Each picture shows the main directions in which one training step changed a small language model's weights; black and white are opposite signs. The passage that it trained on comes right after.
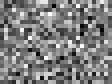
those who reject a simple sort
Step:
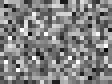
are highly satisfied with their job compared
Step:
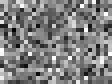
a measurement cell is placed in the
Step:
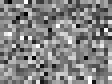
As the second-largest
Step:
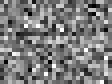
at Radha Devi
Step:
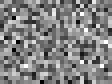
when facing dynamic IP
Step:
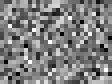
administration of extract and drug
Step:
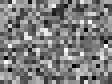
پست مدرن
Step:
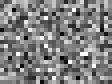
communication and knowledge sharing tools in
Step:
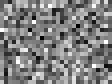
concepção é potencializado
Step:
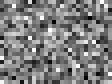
nuevas herramientas
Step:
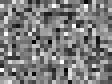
Ушбу мақолада
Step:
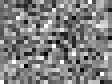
corresponding norm propagations. The initial momentum
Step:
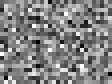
bajos, excepto en
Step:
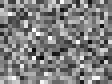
dan laut saling membantu
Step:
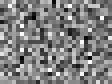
is often considered the foundation of language
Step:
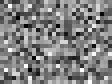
euro. We show that the reason
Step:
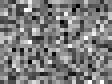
\affiliation{Department of Physical
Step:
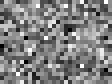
Galilean spacetime, we
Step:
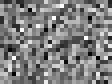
to a smooth surface $S$
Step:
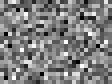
C. GUPTA,
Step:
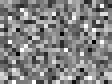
clar (elaborarea
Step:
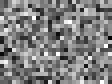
to stimulate the students. Online
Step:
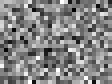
by the dashed red line.
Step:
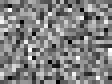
and work in the rural areas
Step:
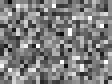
System was created to promote skill
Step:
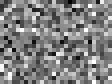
to analyze a document which has not been
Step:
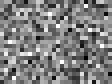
Estado peruano. 2.
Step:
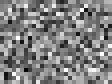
location as a function of strain. The
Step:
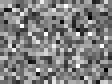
which have clear correlates in the structure
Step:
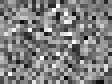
включенням її в
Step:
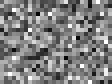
их семантической,
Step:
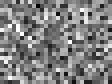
a wetting situation). On the
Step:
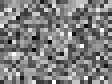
potential for substitution of conventional conducting
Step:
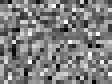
Table 4. Sample size for
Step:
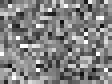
keladi. ¹ Rustam
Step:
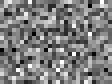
For perfect Laves crystals,
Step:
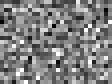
in line with contemporary sustainability
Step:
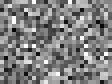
Denoising Diffusion
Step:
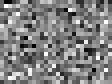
orthogonal decomposition
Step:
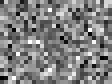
paketi (Linux,
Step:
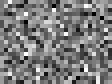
The resulting complex-valued
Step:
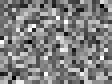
scattering patterns of radio frequency waves based on
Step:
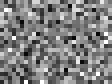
and supported the conjecture $E
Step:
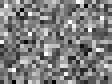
te vullen. De meting
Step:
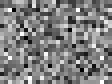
actively supporting its objectives,
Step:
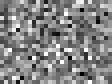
darveshlar jamiyatini
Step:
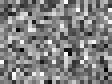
Crystal size (mm)
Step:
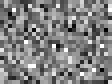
by systematic word-forming
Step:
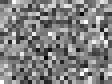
challenges of this globalized world.
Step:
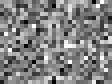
sample was collected from the local market of
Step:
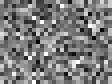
obturador provisório
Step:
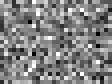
dámi tábiyiy
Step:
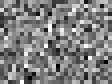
results in NSR for this case
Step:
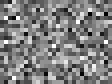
and $y$-band images, we
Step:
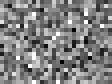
is highly appreciated. The
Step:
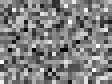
advances in transmission technologies and network
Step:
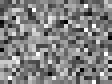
the second network for $z =
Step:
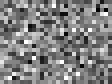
sampled decays with the age of
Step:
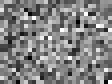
DIREITO PENAL
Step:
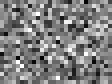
= 80\%, which showed a
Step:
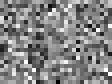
освітніх потреб
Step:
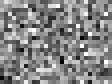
the NVSS map. There is a
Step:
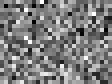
9: Visual inspection
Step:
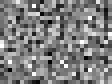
set to be equal. We calculate the
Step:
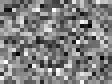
superconductivity'', which has been
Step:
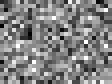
that if a pure quantum code
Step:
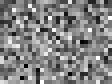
the upcoming activities that will be
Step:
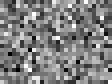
is presented in [16]. Each
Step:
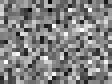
the permutation tests, we focus
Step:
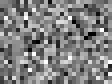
the method of thermofixation,
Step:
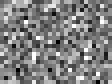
shaping social consciousness.
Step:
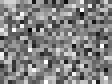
As we will discuss below, we cannot
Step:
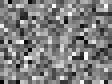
INFM - LENS -
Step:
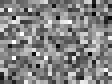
$t_f$. Indeed this
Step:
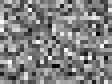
in detail the neutral-gas
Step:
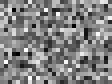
significant difference between "Very weak"
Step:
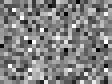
или обществом
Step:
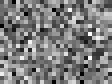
what is highlighted is contingent
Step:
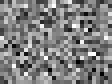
determines differentiation of cells in
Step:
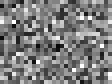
Pavão opinião como
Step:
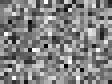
ma`noni semantic
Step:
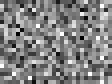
a way to carry out
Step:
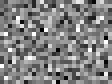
each of the three sub scales with score
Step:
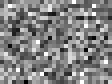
akademik. Untuk
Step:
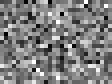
the laterobasal and basal
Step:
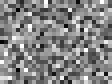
it, such as its objectives,
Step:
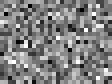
enables the study of pion absorption
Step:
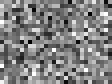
the measurement results in the PV
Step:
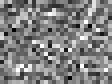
إجراء لمّ
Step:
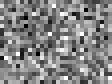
WL and possibly different in the
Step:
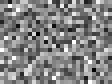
in fact, nothing but
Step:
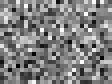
amaliy va raqamli
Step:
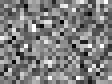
squarks are considered, and they
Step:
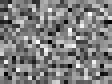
and the truncated analytic solution
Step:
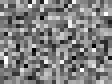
only one non-meaningful
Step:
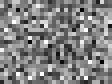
O. A. Motorin
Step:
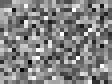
processes and agrotechnical performance
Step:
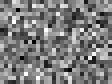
5. Advanced reporting and
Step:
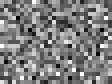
of $R$ the same structure for
